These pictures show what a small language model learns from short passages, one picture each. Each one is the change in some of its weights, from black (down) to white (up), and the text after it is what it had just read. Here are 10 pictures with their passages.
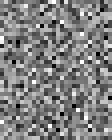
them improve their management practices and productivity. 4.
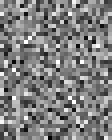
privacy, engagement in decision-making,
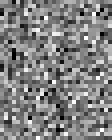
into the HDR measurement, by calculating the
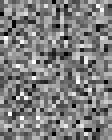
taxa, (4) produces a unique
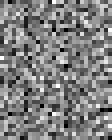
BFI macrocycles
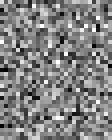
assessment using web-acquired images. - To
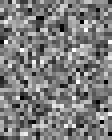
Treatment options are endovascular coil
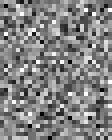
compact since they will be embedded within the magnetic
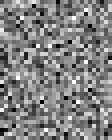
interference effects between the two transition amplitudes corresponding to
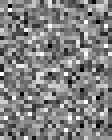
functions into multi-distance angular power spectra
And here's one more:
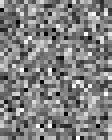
of the system state before measurement. In this sense,
